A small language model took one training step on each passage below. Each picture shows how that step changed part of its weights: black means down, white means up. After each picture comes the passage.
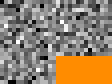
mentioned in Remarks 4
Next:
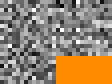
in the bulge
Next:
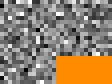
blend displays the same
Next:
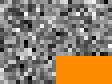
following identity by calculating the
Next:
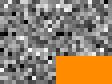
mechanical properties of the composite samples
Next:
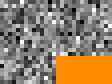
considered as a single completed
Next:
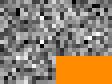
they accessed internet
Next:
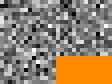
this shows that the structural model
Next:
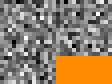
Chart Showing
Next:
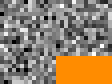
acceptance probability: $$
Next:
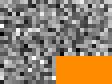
to foster discussion around how
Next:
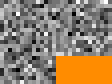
individual. Because every musical
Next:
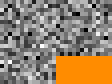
the task by proposing a
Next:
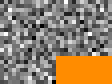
mass $M_X$,
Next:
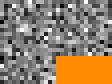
\date{} \maketitle
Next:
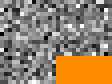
a functional disease is in
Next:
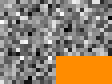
dresses of women in
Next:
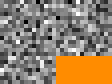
propose a modified version of
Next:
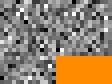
anisotropic QFTs;
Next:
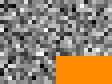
with the results of the local
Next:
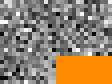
be apparent that this model
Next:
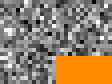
because these would be affected by
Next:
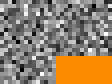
Multilevel Framework for
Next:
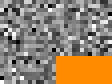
a straight line. From a
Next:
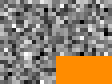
nodes, i.e.,
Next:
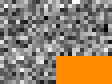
repair activities. In
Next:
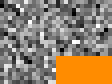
most of the algorithms were designed
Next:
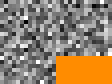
Hall standards are, thus,
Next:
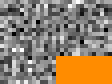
image size. We omit
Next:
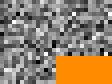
[] 0 setdash
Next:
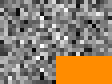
they do not depend on material
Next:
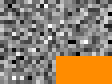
this experiment. We would also
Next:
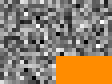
matching. During testing, only
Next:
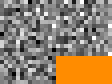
process in terms of scattering
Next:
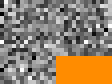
are contributing to the
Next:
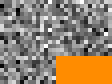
to identify the level of performance
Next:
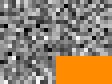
the Fisher function
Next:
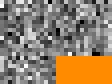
including a Zeeman
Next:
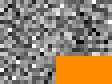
the test-beam displacement
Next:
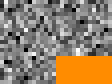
implemented the method using their R
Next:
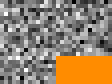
wave energy converter to support
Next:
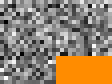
to the LDA (or
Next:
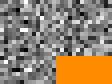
without artificial selection. We also
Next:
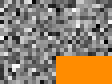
a very high degree of
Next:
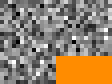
in all three directions:
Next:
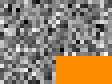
particularly those in developing nations
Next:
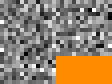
denotes the length of user
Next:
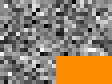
into coarse particle mass
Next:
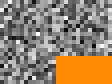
in the human heart.
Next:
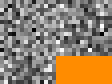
the PMF where the
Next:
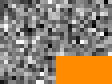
Frequencies (n)
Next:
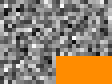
and sustainable company became more
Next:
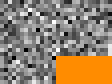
modelling and the IA of
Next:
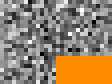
HCN}$. We display
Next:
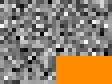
excludes this genus
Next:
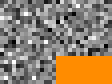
study is limited to Assam
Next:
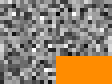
and the southwest
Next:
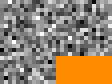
economic people than the other area
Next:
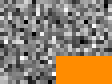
light intensity will increase the number
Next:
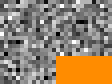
applications, is proposed by
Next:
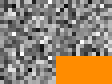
the origami and the other
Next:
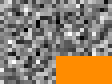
HATCN molecule was
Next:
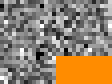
are extracted following the method of
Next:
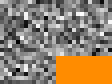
our study (sometimes
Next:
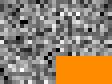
used above depends on the two
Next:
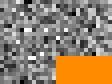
if the Heaviside
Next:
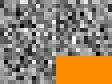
to influence it so that
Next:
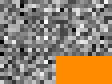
the Attachment.
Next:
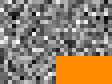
The Tinchob
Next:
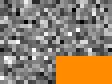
capable for controlling these 2
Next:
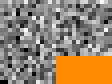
without the need for relying
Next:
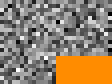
the lowest eigenvalue of
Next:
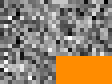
that determine the system of budget
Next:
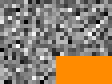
approach also significantly saves time
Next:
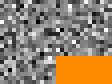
effort has been made to feel
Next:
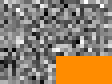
this work. \bear
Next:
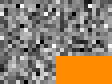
via short-time MD
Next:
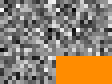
as those documents are likely to
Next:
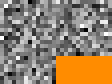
system as a reference, resources
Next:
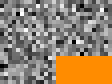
to exist with different quasiparticle
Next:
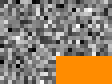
somewhat different picture of
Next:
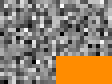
and skins, as they
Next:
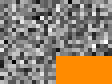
Introduction In Mwea
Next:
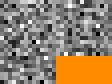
The final state parton
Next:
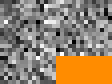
demonstrate that the transformability of
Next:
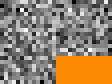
to allow random directed
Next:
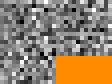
given languages. The following are
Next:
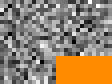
the geometric scaling predicted at low
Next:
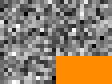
Alice Di Bella and
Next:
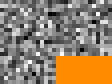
adjusting Sn–Ge
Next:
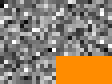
obstacles and considerations
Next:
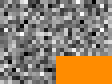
challenges in generating accurate data,
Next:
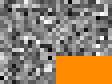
L. Rosa and
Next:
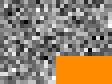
involved in the study.
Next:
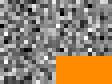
responsibility and credibility
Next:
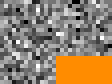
growing Asian wine
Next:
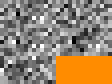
the use of the concept of
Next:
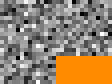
testing (Beshears
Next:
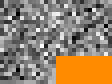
that both the complete data and
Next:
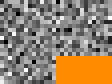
state equation \protect \\ in
